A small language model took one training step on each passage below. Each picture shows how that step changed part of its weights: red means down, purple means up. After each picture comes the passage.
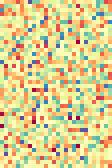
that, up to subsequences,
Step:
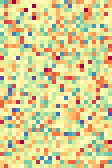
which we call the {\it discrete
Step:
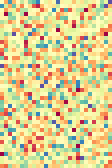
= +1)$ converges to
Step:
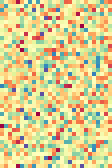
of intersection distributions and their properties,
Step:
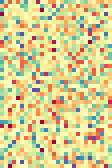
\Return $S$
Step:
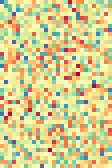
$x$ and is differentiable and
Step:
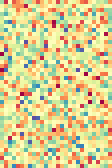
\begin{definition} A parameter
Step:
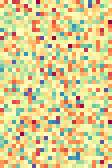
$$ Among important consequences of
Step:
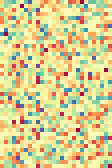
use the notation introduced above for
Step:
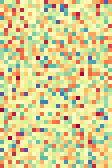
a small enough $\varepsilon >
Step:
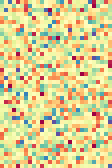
polynomial is invariant then the polynomial is
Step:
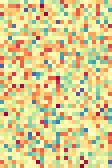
have a unique face on the surface
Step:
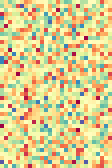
reasonable to expect that the assumption
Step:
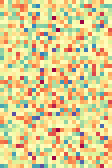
K \le G$. We say
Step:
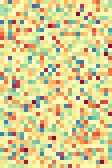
\begin{abstract} For an
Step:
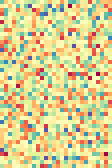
a truth predicate,
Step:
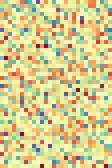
impossible since $D\cdot
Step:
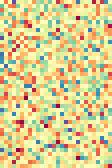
even in the case of nonuniform
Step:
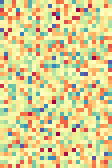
$r$. This is a slight
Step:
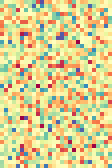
$S$-eigenvalue of finite
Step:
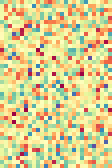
$\tau$, the distance of the
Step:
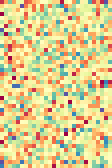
enough to prove the claim in the
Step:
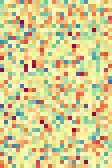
remains to find the minimizing
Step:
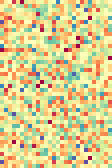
$a$ reaches its
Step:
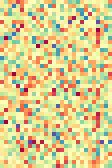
perturb the area functional and not
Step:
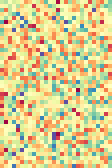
between area-preservation and
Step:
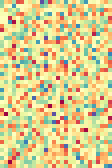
there is a finite set of
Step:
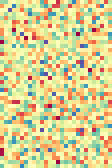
section is to explore the notion
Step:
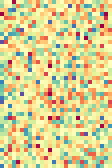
Refs. therein).
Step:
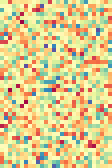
of roots, they must be distinct
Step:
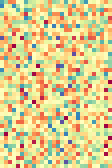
terms on the right-hand side
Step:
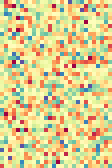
the mesh infrastructure offers
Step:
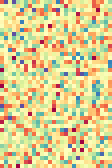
Our first aim is to prove an
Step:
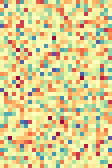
that adds a vertical string to
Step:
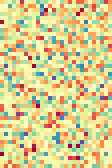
for graph theory we refer to
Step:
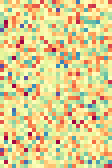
non-elementary component},
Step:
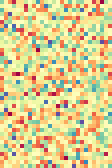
basic problems we deal with are
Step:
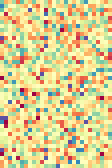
shows that the solution of the geodesic
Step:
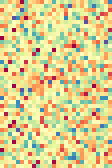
be a polycylinder
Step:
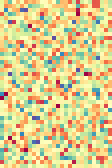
\end{figure} The sequence
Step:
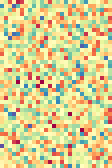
the metric $g$ is the
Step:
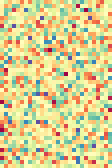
means the complete tensor product.
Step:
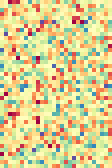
where $h_0,
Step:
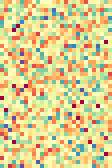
to decompose matrix}) to the
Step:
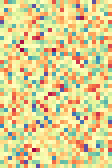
of reducible curves, those of
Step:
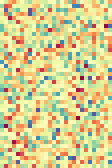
$\xs$.} \medskip It
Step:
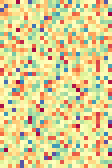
an identity mapping, the final
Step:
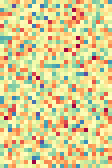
by $S$ is a complete
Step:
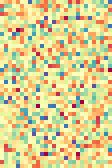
the domains are already stable, one
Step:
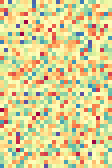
take a subset ${\mathcal E}$
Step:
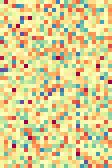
to enforce structural stability in
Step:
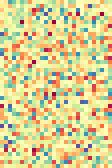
show that there are fewer
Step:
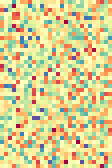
\noindent {\bf Notations:}
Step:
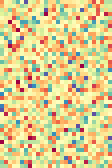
As mentioned before, this set is
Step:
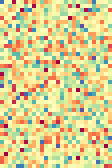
considering collocated pseudo-spectral
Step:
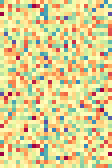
i.e. if and only
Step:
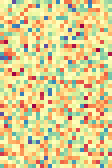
quote important cases, and present
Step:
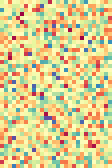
of the coupled system $\mathcal
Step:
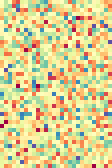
where $G' \rightarrow
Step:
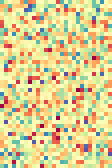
as follows. Our basic objects are
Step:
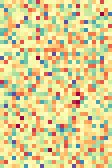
discs $U^A$
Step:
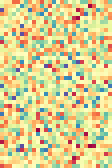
to $x_i$ and
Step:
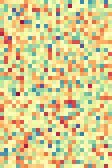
a $\Pi$-module of
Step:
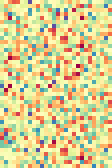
$s,s'$ when
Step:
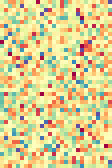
(k) (b) edge
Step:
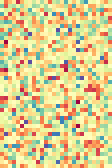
a minimal section of the bundle.
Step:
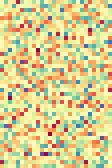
to one's mind as
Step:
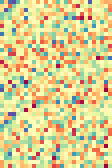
Let $\sigma:=PQ$
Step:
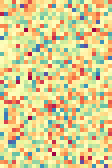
function $h$ is taken to
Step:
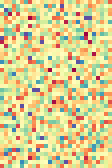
\noindent \bf Fact 7.
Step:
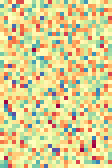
the dimension of $D$ by
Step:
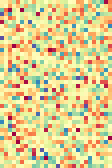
on one of the classes involved in
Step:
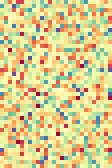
the above diagram, we obtain the
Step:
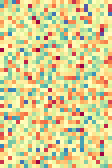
uniqueness result below we also introduce the
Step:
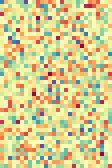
version of $p$-adic
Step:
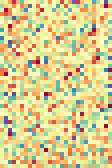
was obtained in [5] with
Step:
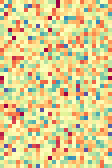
maps; generic maps. Differential
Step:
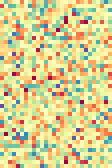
low-rank structure and the
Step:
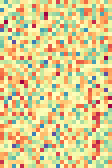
and the color-scaled
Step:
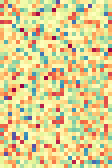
under Cartan involution. For representations
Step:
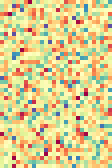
us assume that the warping
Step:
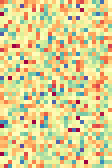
difficult to find explicit solutions to
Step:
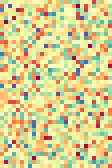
trivial re-indexing, we
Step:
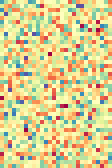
form \eqref{eq:
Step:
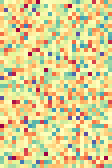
ultimately carry exactly the
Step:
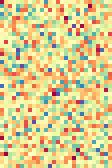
Such identifiability may be
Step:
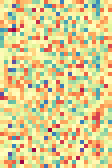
models, and the robustness of the
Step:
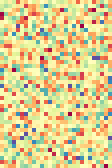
aspherical manifold $M$
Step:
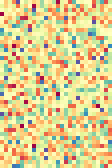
functions) in general if only
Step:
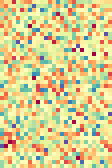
by $L_i$ and
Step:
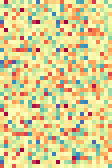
solve a problem with a more general
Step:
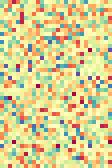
$(1-\alpha)$ confidence
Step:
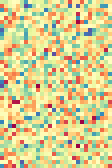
intersection number in terms of linking
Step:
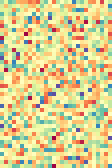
Next we describe some useful results about
